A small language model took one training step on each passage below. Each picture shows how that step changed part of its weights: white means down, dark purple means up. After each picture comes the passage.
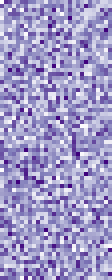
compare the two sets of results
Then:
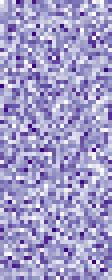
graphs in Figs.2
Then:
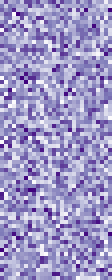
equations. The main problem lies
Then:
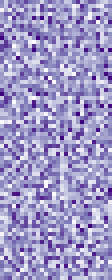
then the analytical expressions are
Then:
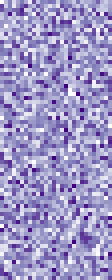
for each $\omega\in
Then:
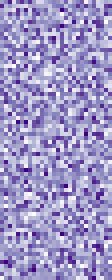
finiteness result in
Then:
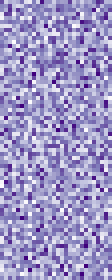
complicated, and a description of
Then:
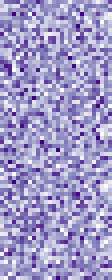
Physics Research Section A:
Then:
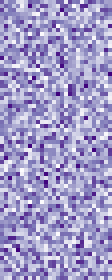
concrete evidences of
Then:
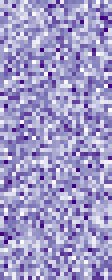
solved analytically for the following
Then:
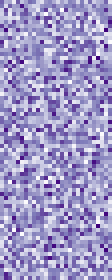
The results are compared with those
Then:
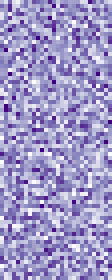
Eq.(1) with the
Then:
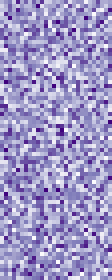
Victoria and
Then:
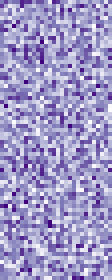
the striking agreement between
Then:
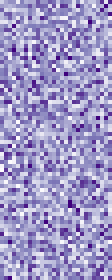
to a given connection $\nabla
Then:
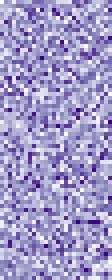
1$. Now suppose that
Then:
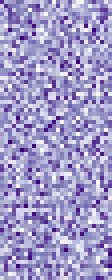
given in FIG.
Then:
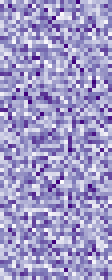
\end{equation} Let
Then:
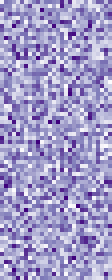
for a general $\Xi$,
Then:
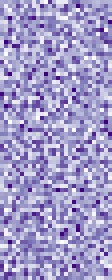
are obtained as given by the
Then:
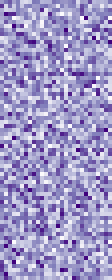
$$ is an equivalence.
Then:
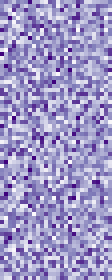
for the signum function given
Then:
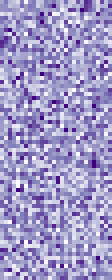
a$, we conclude from Theorem
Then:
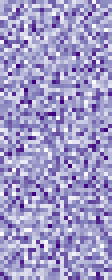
the biclustering
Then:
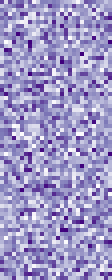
and $d$-ER
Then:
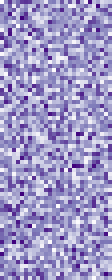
the case of energy show that
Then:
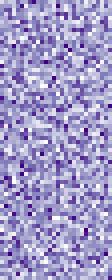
of hydrogels:\\
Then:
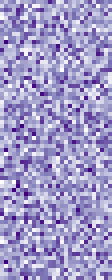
solved without storing the
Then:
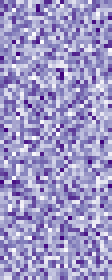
Venezolano de
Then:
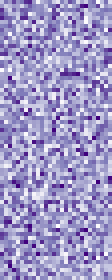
give examples where maximal Hamiltonian
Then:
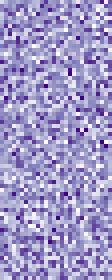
focus on uncoded
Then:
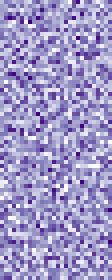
singular points. Then by
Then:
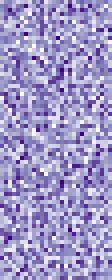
the ESPRC for
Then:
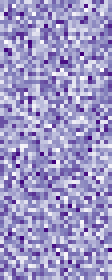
of $x$ and
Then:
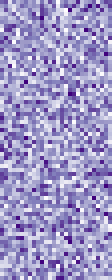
interactions ($\sim$1 /
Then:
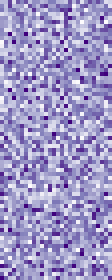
of freedom, we explore the
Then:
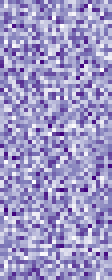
can be increased and the computational
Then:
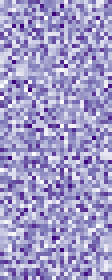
that this embedding does not hold
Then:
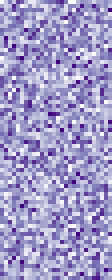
Horseshoe orbits
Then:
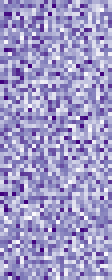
create a multi-particle
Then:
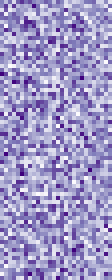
their development environments.
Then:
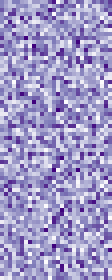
of about 35 pc at
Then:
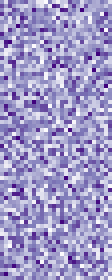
be used also in other theories
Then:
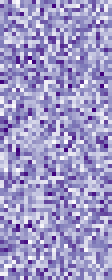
with some integrability properties for
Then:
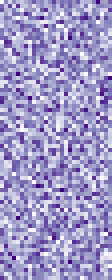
and $\Gamma>0$
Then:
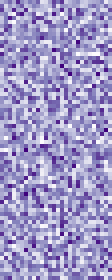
function. This is consistent with
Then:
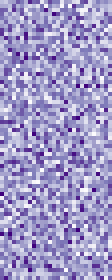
finite temperature} The temperature dependence
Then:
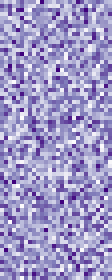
of Southern
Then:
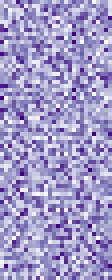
their vertices are close enough as
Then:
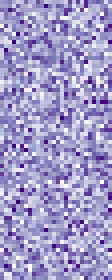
$12$ of these
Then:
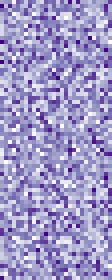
are \begin{equation}
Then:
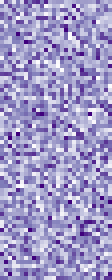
$\Gamma$. Let $\cal
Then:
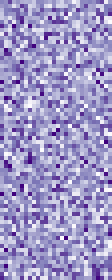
provide a detailed analysis of the
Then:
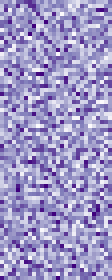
and spin symmetry. We have
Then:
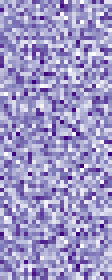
of $F$. This can
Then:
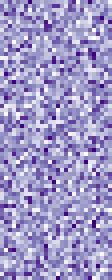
with data but fails to
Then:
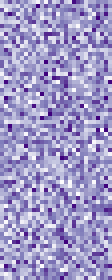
part of what is known as
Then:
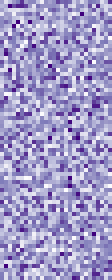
groups associated to their canonical representations
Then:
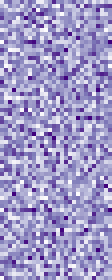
density estimate (which is
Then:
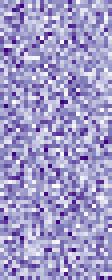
belt objects and
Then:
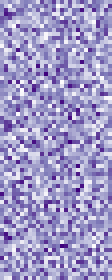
good for holographic imaging
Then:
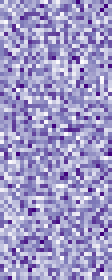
(a)} A given sequence
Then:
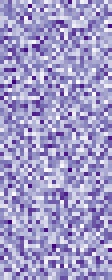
of a graph is the number
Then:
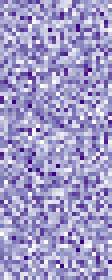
Mathematics \\ Shandong
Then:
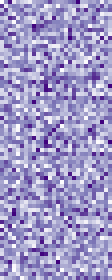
\ot \psi)
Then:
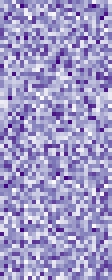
tasks across different domains,
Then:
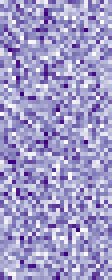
(ECSL) scheme
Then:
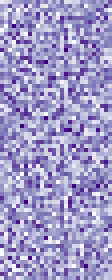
parts of the eigenvector which
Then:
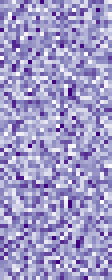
differential operator $\Lop$)
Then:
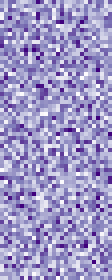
forms and the Fock
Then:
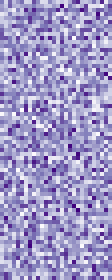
to see that the above is
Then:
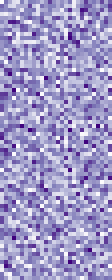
maps $\psi$ defined from
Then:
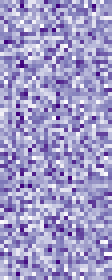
grid downsampled
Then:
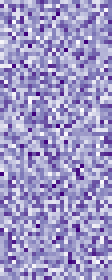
\neq 1$, then
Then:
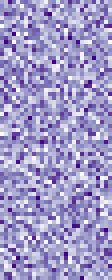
on $\Omega$ in a
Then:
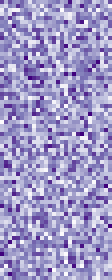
is the centralizer of its
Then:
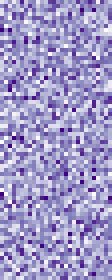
from any event which happens
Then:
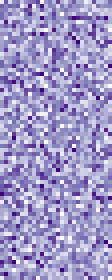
This inequality is equivalent to \[
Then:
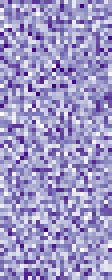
that the qualitative aspects of the
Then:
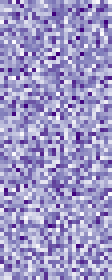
the friendship relation
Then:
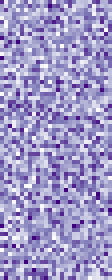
explained in [their]
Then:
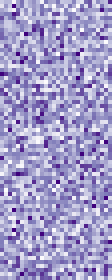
obtient bien
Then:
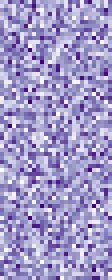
Fig. 9a, the
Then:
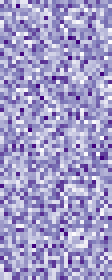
3$\sigma$ of the
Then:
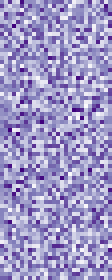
the role of a gauge
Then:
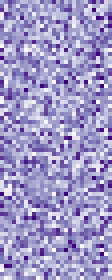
and more efficient approaches. In
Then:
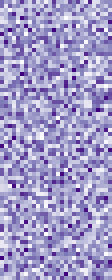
this change is present even in
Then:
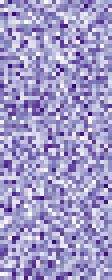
is the overarching goal
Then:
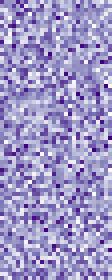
of multiple rosettes lead
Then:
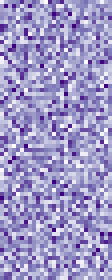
coset vertex operator subalgebras
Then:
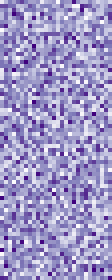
on a stress with analytical expression
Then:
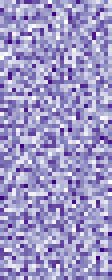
assumption that the competition kernel
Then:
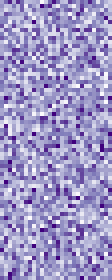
privacy-related information is
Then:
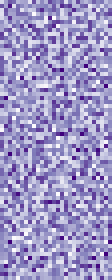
and the two commutators
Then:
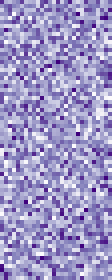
this work, are understood,
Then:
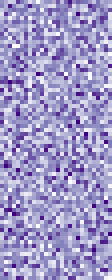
This program was carried out,
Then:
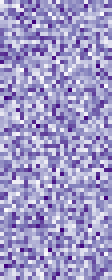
because the reconstruction noise is
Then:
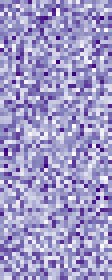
In immersive analytics
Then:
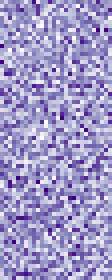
imbalance as an
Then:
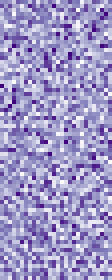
in Definition 0.8,
